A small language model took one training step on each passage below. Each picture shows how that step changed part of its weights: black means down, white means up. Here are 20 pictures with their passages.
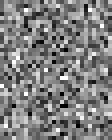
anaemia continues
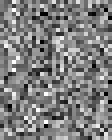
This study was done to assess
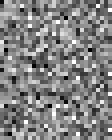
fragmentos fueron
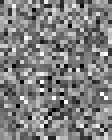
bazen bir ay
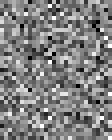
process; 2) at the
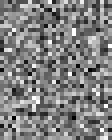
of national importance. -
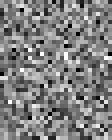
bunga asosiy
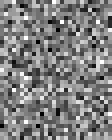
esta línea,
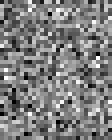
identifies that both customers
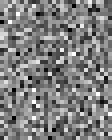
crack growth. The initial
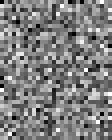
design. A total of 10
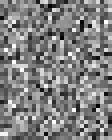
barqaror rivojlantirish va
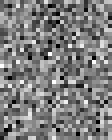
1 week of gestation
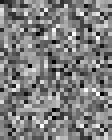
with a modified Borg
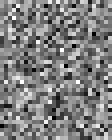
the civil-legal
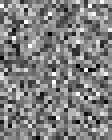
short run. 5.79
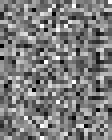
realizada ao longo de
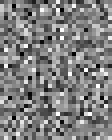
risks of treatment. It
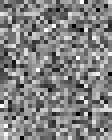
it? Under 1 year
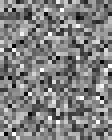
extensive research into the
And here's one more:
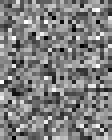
between lignin and
